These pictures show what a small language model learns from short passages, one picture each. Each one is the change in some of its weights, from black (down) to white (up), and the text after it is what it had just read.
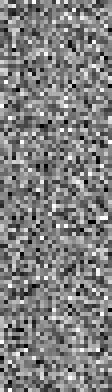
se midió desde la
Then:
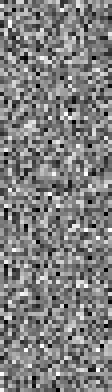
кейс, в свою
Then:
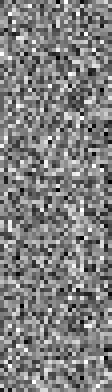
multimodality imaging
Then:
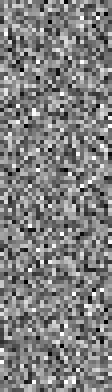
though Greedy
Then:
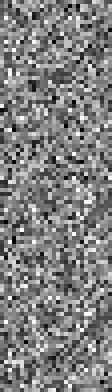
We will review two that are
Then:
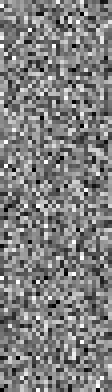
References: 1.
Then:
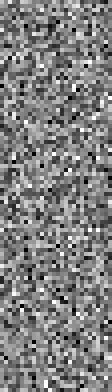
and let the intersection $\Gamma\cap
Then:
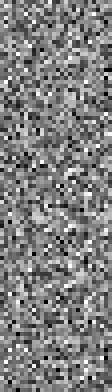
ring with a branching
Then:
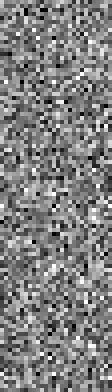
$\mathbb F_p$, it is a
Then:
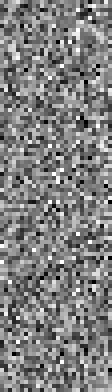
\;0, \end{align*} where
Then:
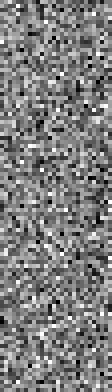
(3)\ \Leftarrow \
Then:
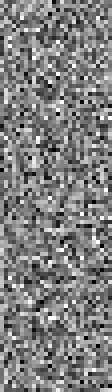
fracture mechanics
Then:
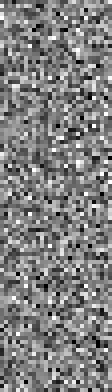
base al hecho de que las
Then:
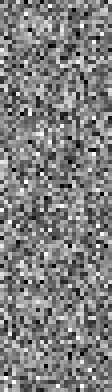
если понимать
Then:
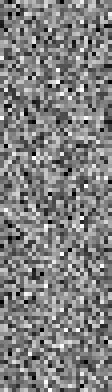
the adjacency is given by
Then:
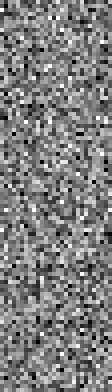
the high dimensional structures, if
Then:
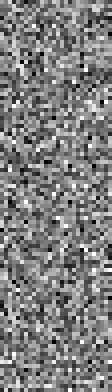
= y\frac{\partial}{\partial
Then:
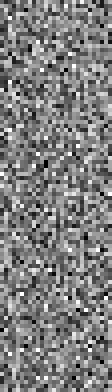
secara tiba-tiba yang
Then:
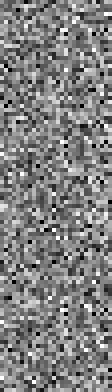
$S^\nu$ satisfy \[
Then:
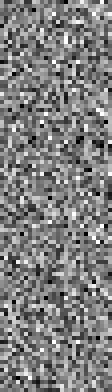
formula is \begin{align}
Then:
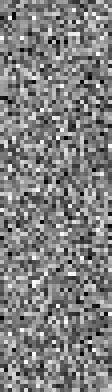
\par We consider the embedding
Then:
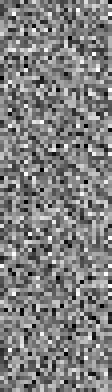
seguinte, ao
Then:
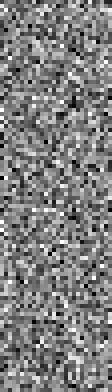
erta kuzda ham
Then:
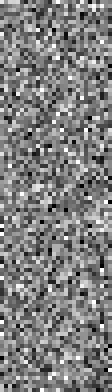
v}\cdot {\mathbf a}_j^+
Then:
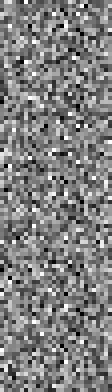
raqamlar biri
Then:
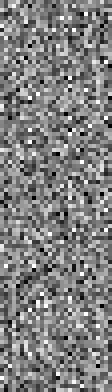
for three different Markov
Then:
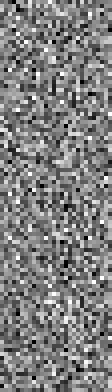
autora nie sama
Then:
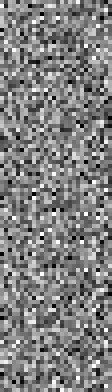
(essentially disjoint and
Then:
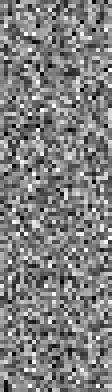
O presente trabalho foi
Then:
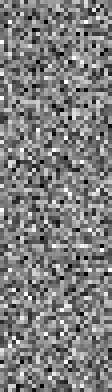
balene, infatti,
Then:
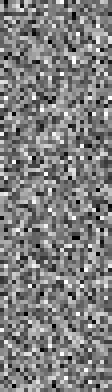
compact subgroups,
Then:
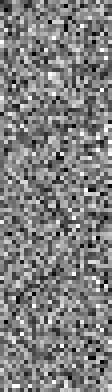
arithmetic characterization of
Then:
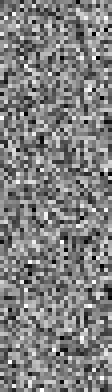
the surface $S$
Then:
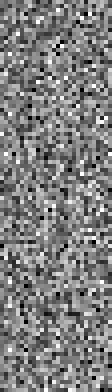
Applying historical,
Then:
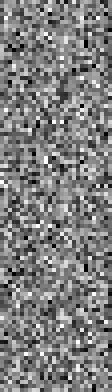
porous media and their
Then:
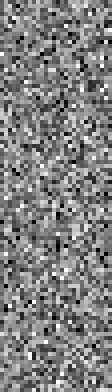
Tomsk, Russia
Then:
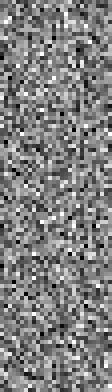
Objects: Maps
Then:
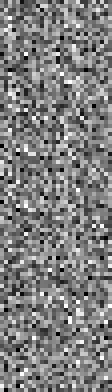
kabi ijobiy
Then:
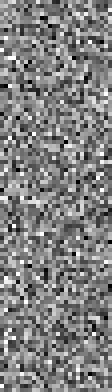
ineficacia de este
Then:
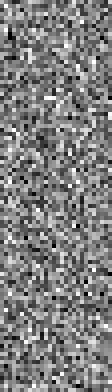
Memoria y cuenta del
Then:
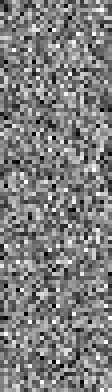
orthogonal to $\alpha$
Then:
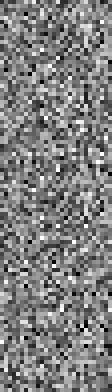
the liver of adult rats
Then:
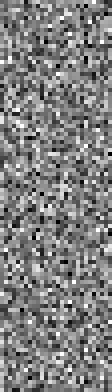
regularization coefficient as long
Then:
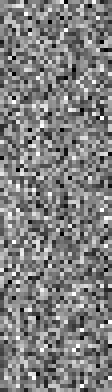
realized of the power of the
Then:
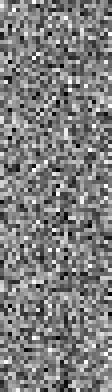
\par Notice that in the
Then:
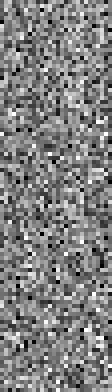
than highly optimized
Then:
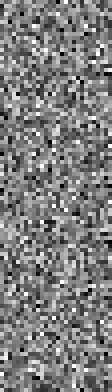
_{n+1\leq \alpha
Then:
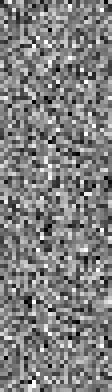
function with a mean value of
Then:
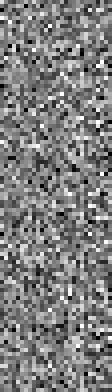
penelitian ini
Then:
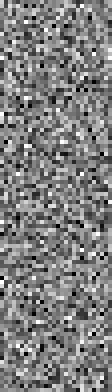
{\bf Acknowledgements
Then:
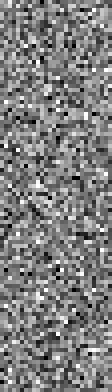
is simulated here, where the
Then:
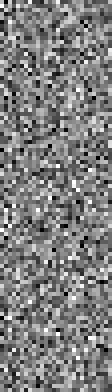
центру взяли на
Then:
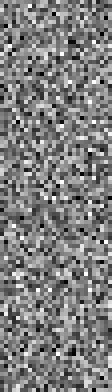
prestito d'affari di
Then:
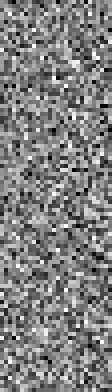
classification of moral
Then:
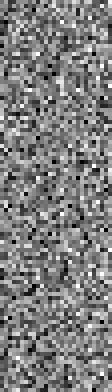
lati del monumento.
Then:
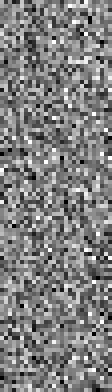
$g \in G$ is an
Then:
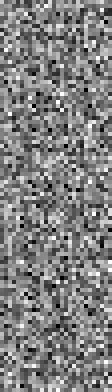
Washington, DC:
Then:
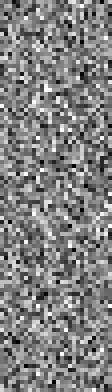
msets. In addition,
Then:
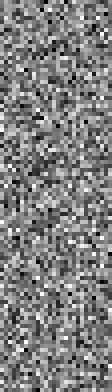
de la Federación*, 16
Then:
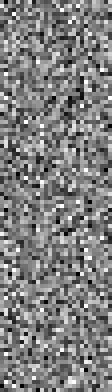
и природы...;
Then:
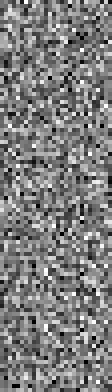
and the north, whereas
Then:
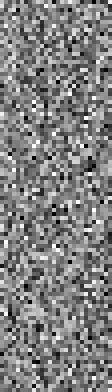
\cite{May} proves the
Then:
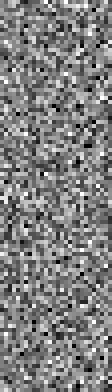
used as the index vector in first
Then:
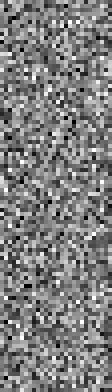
hypothesis the
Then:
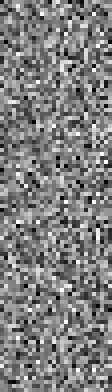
group of $M$ at 0 is given
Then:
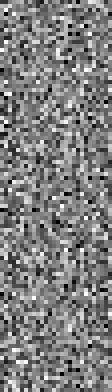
форма временной
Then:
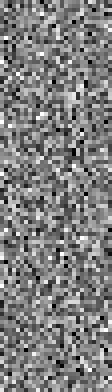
небом*) 'на
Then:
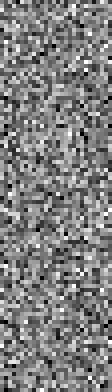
опасных конвективных
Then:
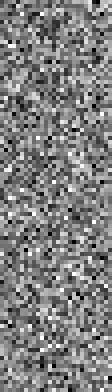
mais até o momento
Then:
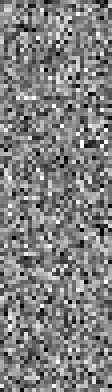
Desarrollar formatos que
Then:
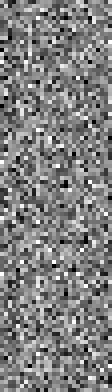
існує ряд
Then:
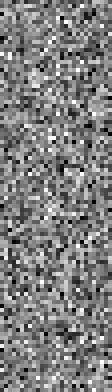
Thus $\gr_{\Gamma}
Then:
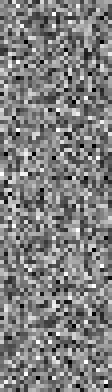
that each iteration either
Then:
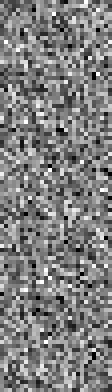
Lemma is proved in the case
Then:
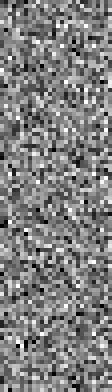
javob beradigan
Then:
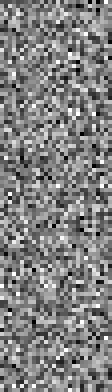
le lemme et la formule
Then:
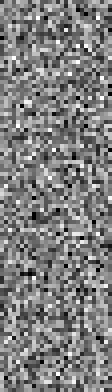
where different microstructures
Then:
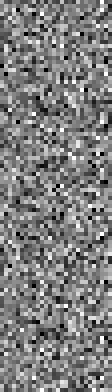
jarayonining o'zida
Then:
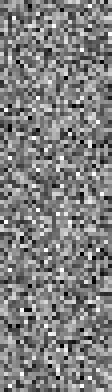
\mathds{R}$ by setting
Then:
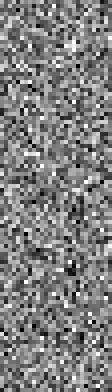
namlik (%); havo
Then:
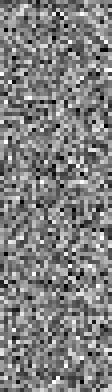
clients pour aligner les
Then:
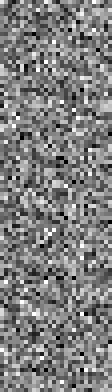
werden im Einsatz der
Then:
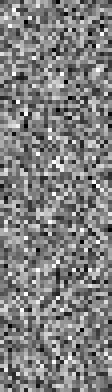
Sasakian structure defined in this Theorem
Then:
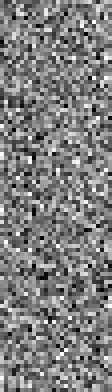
filmes também
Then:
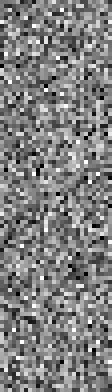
defoliant olishning
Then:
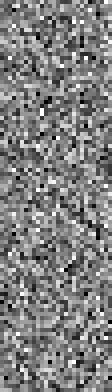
topological group, can be
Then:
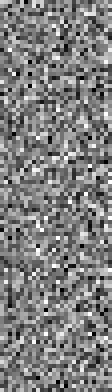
Rooftop CMG
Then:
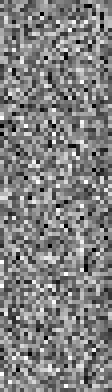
any filtered inductive
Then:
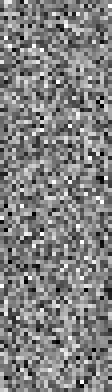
the exponential damping with
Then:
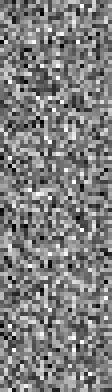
asoslab berilgan.
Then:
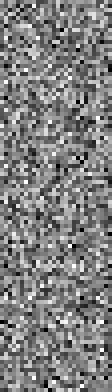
this question for the case
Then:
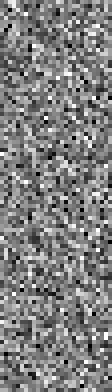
vertices and $k$ common
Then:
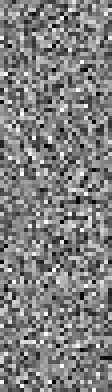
be restored. The
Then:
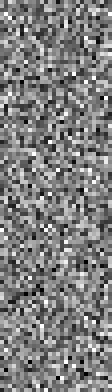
once again best
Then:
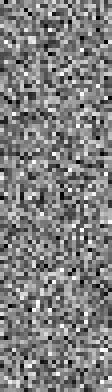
within one of these cells.
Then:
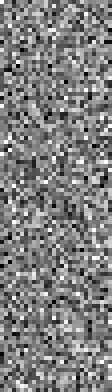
en expansión que se dio
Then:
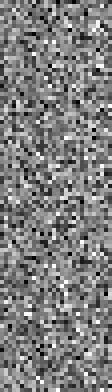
Pembinaan Etika
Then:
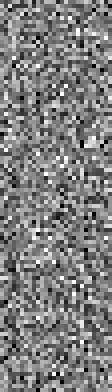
Development. –
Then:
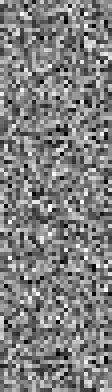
different finetuning
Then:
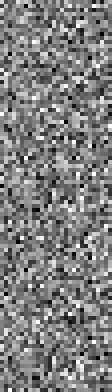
q_2).$ Therefore,
